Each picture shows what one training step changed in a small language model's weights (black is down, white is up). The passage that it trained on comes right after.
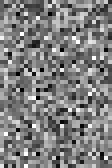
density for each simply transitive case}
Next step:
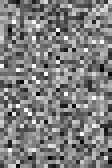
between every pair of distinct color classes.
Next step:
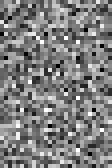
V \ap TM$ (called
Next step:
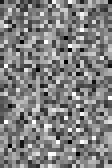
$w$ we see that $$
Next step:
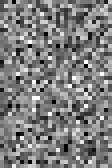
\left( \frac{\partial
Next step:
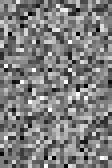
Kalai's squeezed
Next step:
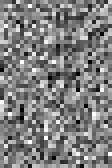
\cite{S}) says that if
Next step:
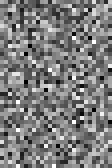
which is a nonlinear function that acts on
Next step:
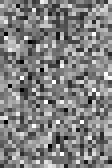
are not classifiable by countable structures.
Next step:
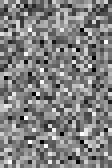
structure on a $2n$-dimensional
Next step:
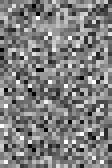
Therefore, pulling back the
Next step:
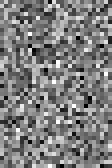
value 0 (in this case there is
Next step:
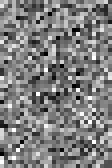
arrow in the given epimorphic family
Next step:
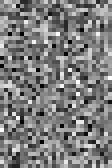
can guarantee to find all the solutions
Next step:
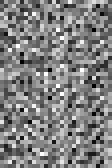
one connecting arrow systems and
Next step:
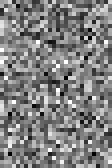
in the poset of edge-colored
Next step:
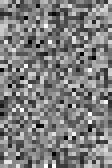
then suggested that apart from this
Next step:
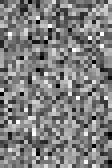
there exists some $\delta > 0$
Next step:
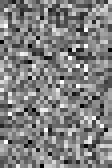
with the estimates $(3.15)$
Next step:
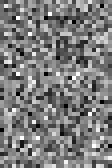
\to \Qorb$ composes
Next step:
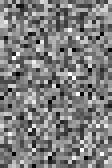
to know the properties of $\Lambda$.
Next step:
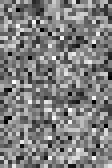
Proposition~\ref{elementary decomposition}.
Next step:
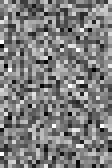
error estimator: $698$ vertices
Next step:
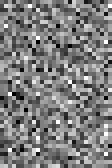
\begin{proof} Without loss
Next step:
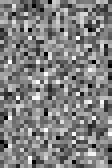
properties of graphs, established the
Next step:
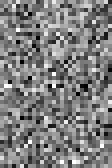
Hurst parameter* $\alpha >
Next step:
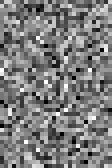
prices and investment returns
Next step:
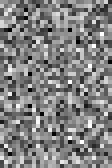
an extended $A_2$
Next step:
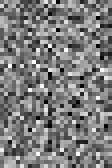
has an origin $s_w$
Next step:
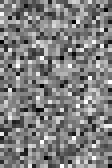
components. Two tangles
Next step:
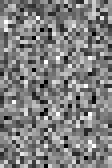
few degradation minimization measure
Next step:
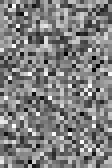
It produces a section of the line
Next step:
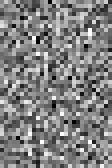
deals with the case of
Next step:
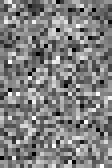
gradient $\nabla V_n:
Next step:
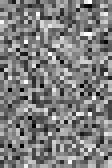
2. The construction of the equivalence map
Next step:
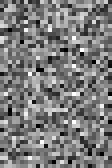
the case where each subject is presented with
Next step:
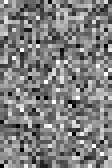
sum does not depend on the choice of
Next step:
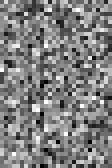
growth of logarithmic powers represented by
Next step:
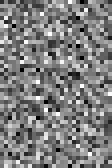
$x$ at time $t$.
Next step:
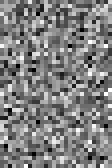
Attribution of PCM} We assume
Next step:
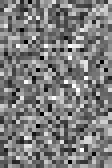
we have \begin{equation}
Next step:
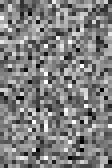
such that we have \benum
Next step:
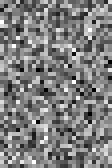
of the group. With these examples,
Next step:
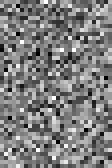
is an equivalence relation $\sim$ on
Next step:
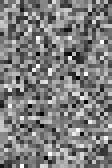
one has $\til b=0$
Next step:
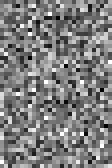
\in {\mathbb C}$, there exists
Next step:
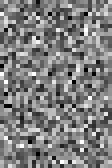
most on $v^\al,
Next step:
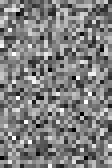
written about this kind of spaces although their
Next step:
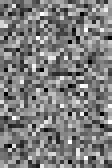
and let $A$ and
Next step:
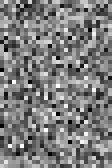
formal. Let $E_f$
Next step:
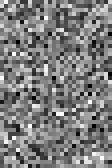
form of FIE cost
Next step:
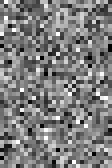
resolutions of determinantal facet ideals
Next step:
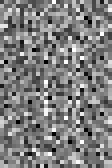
$\xi$ contains $K$. The
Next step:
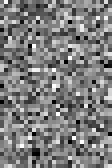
vertex $v \in V$ with
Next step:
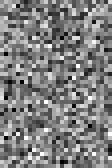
can correspond to primes and composite numbers smaller
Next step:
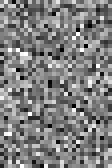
normalized by maximum function value. All
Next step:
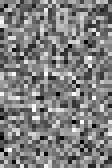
of the second system are erroneous
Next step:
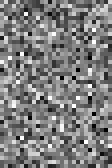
curves in a neighborhood of a singular point
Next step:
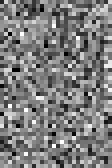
PDE systems. We will try to
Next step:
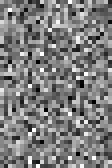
that $R_i\Gj
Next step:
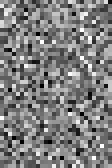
an analogue of the $n$th
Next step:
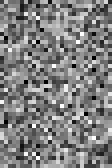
each leaf is a Poisson submanifold.
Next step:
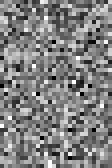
are also investigated. We then further analyze
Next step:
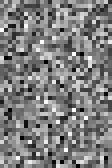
example of (B). ###
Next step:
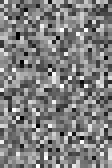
points on each patch is about
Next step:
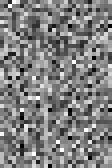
surgery along any such
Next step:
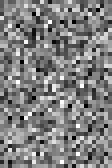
differential forms on $\bar V$ which
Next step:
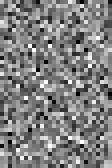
for all $x\prec y$
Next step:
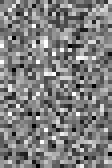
We show that the inequality holds for
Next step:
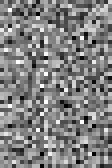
Then it holds that for any
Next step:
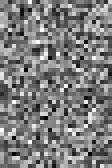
or another) to the heat kernel of
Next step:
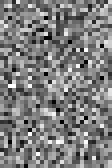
\mathcal O(X)$, if
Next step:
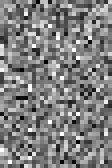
In the former situation, every
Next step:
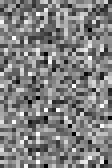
of computing power, leading to his conjecture
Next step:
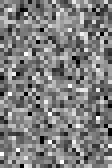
note that \begin{equation*}
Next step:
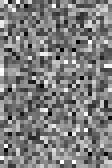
complete ideal in $A$ containing
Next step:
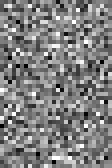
\noindent{\bf Proof.} The main
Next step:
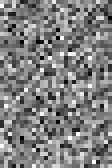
follows from (\ref{b19}),
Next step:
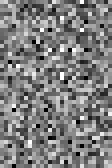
depending only on $\bar a$,
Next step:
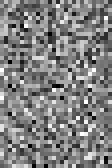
example can be modified to produce a
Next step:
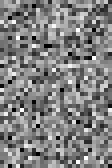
Elle définit donc un faisceau
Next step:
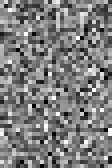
pair of common pitches
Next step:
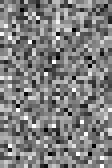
any benefit in terms of reduced
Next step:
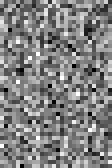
of representing integers as sums of squares has
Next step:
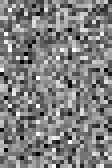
Denote by $\deg K[B]$
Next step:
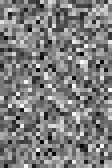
that \begin{equation}
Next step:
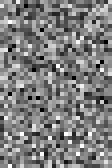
Book \bibitem[{Hairer
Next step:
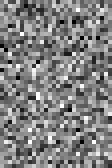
universal cover $\t M$, so it
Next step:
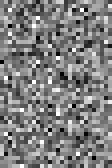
Clearly $W_1$ cannot be
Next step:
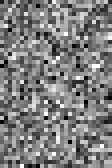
$Y\subseteq X$ is
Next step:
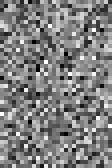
the wedge product map implies that for
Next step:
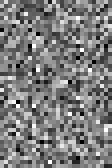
value $1$ for black square
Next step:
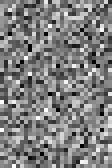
The first row is given by Lemma
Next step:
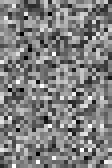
idea is to describe the evolution by
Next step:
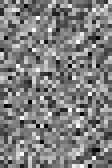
measurable for $t\leq
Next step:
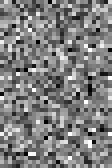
degr\'e premier
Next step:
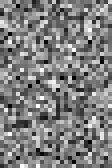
in contrast to $\Gamma_L$,
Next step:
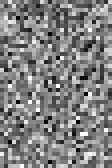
examples of applications can be found in
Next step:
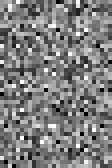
J}C_j$ is called
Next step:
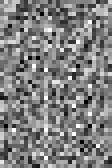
shall see in the subsequent
